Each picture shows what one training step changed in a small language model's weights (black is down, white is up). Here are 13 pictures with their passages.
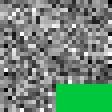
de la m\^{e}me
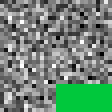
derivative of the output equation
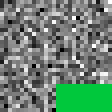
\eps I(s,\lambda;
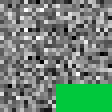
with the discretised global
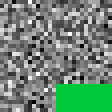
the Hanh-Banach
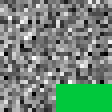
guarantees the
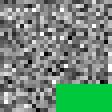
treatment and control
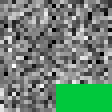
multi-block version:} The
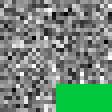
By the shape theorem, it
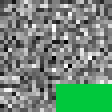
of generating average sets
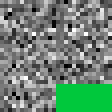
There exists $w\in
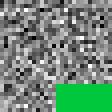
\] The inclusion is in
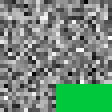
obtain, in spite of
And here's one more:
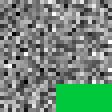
satisfies the linear recurrence with
